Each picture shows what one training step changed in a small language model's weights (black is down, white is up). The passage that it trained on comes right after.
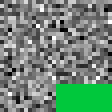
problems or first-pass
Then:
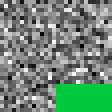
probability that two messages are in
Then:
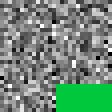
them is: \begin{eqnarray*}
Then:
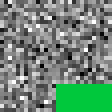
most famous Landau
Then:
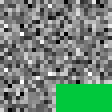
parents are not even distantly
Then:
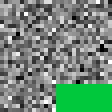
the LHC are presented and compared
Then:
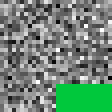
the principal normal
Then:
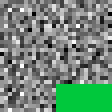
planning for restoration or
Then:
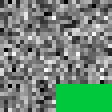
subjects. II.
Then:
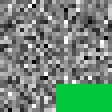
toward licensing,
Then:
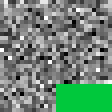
change, which are not always
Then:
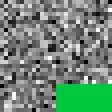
36. Marees,
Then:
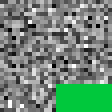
Science & Engineering
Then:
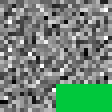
the exponential decay of the
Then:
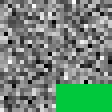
the presence of knickpoints
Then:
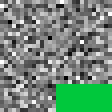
1 \leq i \leq
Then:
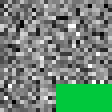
adequate and symmetrical space was
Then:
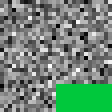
The software is freely
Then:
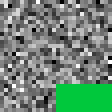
important in the early stages of
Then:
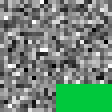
appears in the outer region.
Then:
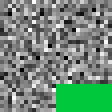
with dash-dotted line.}
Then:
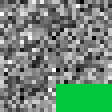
data set corresponds to the smallest
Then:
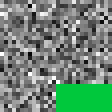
for each dipole antenna
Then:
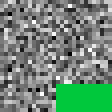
detail of Siege of
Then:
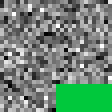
could choose your children's
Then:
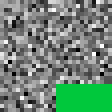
and values were considered significant at $p <
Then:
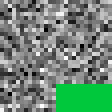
transform for 2nd order partial
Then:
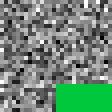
extinction along with the
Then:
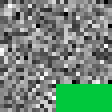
with various tools and research aiming
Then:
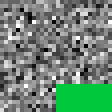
will be a function of the scattering
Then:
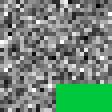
fermions $n_f$
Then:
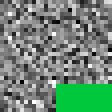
Abstract The use of
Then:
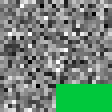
Affecting Participation
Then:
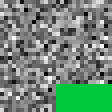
of the case reported above are
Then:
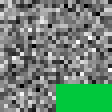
One may object to referring
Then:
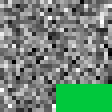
we therefore decided to
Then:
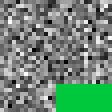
by the propagating parton. This
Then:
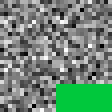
of the transmission line,
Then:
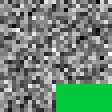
wildfires [Reisen
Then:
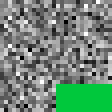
as the scale where the determinant
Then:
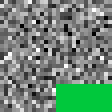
we present GLOSSA as a
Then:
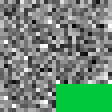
AAFLOW generates a
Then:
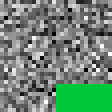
The observations have been recorded by
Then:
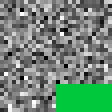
well- defined workable list to
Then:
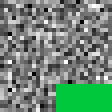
the solid-liquid state
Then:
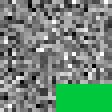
This deadtime results in a
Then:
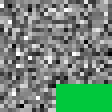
- Only penalize
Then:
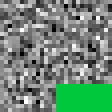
specification of the exposures,
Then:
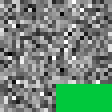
salt intake could
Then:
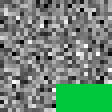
assumption, and evaluating the total
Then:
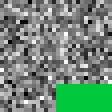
where $M_0$ is the
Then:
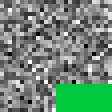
molecular interaction, the
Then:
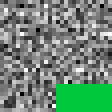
are located along the eastern
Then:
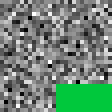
be concluded that in Figure 2 shows
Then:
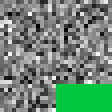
the DoTS code by
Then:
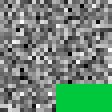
negative definiteness of a
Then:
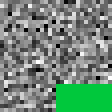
work-related diseases,
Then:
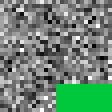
that could be further analysed. As
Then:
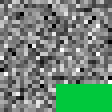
that are consistent with the measured
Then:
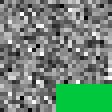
that slice. The initial value equations
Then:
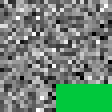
prone to degradation and in
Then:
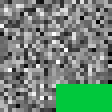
possible to define an effective correlation
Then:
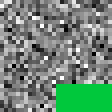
affect many parts of a
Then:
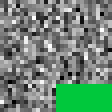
grew due to in May
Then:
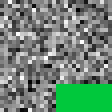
the communication found through our desk
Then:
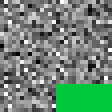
completeness, our simulations include
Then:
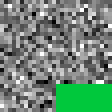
saving behavior as a
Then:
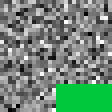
flow clusters and model C for
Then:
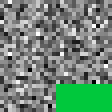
perforations (4%), colonic
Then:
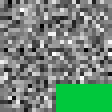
to $T_K$. The static
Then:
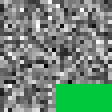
scores: 32 points for
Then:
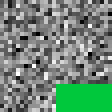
sample, TSL glow curves
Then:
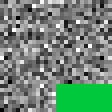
dashed lines mark the
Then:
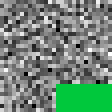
children under the age of 5 were
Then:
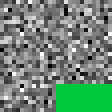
to be noted that the term
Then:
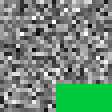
species. When the results obtained are
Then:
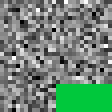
two inequivalent representation of
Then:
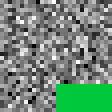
server cans notify
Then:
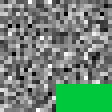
the content of the article.
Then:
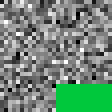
certainty regarding the values of
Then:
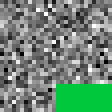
panel shows the results from the
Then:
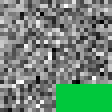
of prospects Safety and
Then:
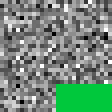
a Collaborative Working
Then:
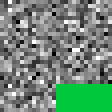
that do not fully align with
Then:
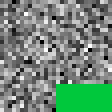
some studies have explored the public
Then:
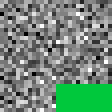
dust devils and dust
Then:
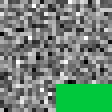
is perhaps the best
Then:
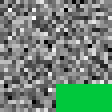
the octopole moment
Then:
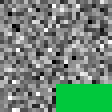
it and also are able to create
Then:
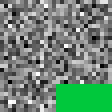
the garage mechanic that he was
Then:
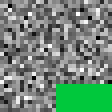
fixed at $R$ = 4
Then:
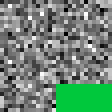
can't interpret this state
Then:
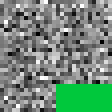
locations of the phrase. We
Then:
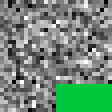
allow validator nodes to
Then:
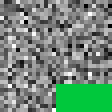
2025 Variable Category N
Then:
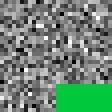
at all temperatures. This may be due
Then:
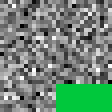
in \mathcal{F} , T can
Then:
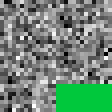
Closest gene(s)
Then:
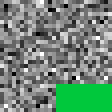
progress through the course.
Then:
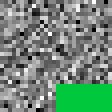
with never-before
